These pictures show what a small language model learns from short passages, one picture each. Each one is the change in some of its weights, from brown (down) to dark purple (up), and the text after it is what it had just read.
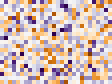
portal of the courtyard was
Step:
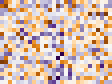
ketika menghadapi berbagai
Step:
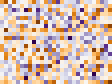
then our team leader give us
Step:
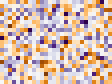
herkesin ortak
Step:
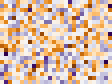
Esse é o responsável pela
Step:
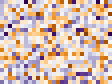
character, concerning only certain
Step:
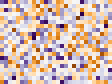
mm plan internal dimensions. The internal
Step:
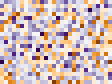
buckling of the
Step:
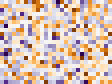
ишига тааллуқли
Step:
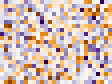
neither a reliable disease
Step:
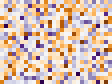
- Levine, R.,
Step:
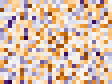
kabi bir qator omillarni
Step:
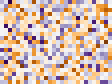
que afetam os idosos
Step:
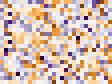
ЄСПЛ, але
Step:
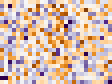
macht die Kombination der
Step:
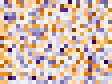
It is very sensitive method and has
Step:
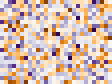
Gina Capuchina, que
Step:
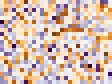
de talentos da geração Z
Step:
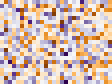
AND MORAL EDUCATION:
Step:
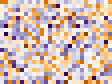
of their first statics course.
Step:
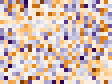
yaratish, muloqotga
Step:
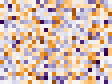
it was determined that 11 STEM
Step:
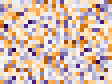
(BMI), gestational age at
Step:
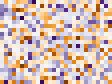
this point, a design to make
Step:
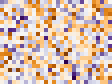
your father in law until you
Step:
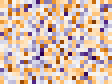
do Centro Universitário Central
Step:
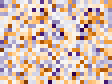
yetishishiga xizmat qiladi
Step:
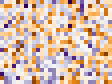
karşı olan tutumları
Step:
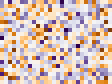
who “strongly agreed”
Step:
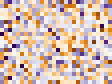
методические указания по
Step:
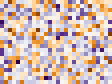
Pr HKr MgTr
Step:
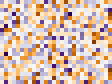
THE DANIAN OF
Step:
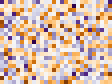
attributes, at present day's
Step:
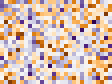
yordam beradi. O'qish va
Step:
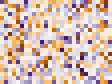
также Дарвин, по
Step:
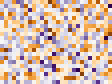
pública pode adotar
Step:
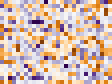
networks and mass media to inform the public
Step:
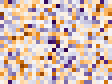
the dynamics of the subconscious
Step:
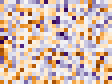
the article elaborates on this topic
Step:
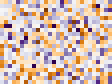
0.03 mg/kg, which
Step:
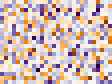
Ipinabatid sa
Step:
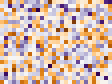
those occur in the midgut,
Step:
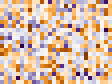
target on the post- acquisition
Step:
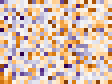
made on any system of chemical interest in
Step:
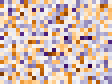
detalhadas do projeto são
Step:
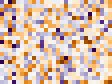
dependent on multiple factors key among them
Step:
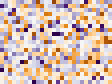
tegishli muhit
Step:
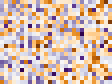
aziz, odobi undan
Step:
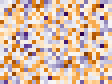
ҳуқуқлар соҳиби
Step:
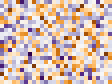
à liberdade de expressão.
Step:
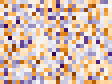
group of powerful countries. In
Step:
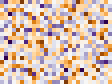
сурах бичиг,
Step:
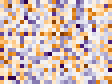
that respects and values cultural diversity.
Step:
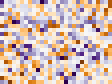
system of sciences from the family of
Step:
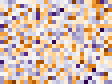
realidades contenido en el concepto
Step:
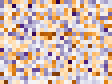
coefficient of correlation between these two parts
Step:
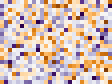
comparable to theirs. This
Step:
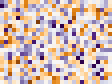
природных ресурсов;
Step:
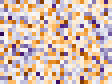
of defence mechanisms however showed no significant
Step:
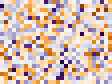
as predicted, the use of lower
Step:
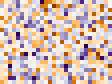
Fina and Krehl,
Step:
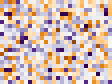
and the Best Combinations
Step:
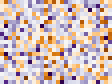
factor, and boosting factor.
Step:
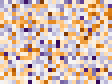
spirituality.* Insoniyat
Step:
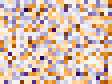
each other at a similar level of
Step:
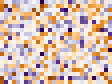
Patches The number of patches,
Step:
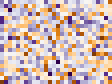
of the Periodic Table, and
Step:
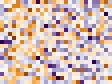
(rice) 舂
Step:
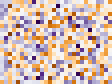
of language to form new words by
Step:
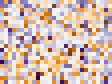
ichadi. Odatda gapni
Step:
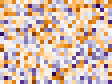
avanço o sistema de
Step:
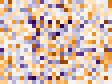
for organizations (Chew and
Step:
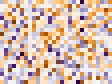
Korku Tribes.
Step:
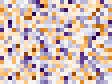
The result is also supported by
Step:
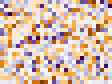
muhrlab qo'yilgan va
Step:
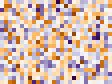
аудита. В
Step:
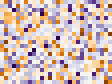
en verdeling door de
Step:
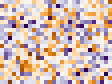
for digital transformation and circular economy:
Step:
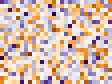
This implies that cells that are involved
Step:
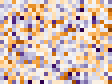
an active position in life of
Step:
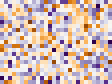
época ha estado relacionado
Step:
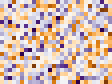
traffic to all ports available
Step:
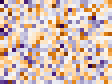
from research conducted by others. -
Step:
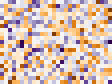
Given the country's ongoing
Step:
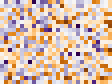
adult with a responsible approach to environmental
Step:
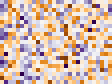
journal to publish in" -
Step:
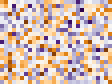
and reduced functioning in social relationships.
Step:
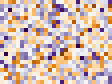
Prof. *Limpert*
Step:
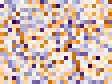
for the restoration of the economy of the
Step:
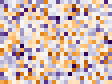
to asymptomatic
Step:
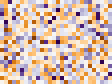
sudah ditentukan,
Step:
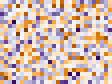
além do atendimento em
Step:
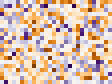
yabancı dil olarak
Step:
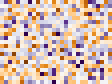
where H is calculated as (30):
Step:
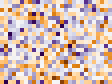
of knowledge is noticed,
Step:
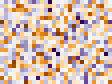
Collaboration to Develop
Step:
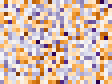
massa de concreto,
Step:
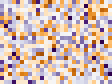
Nepal Section) Member,
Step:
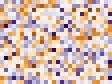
Island: *Kool paneb
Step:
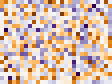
Al-Zahraa city
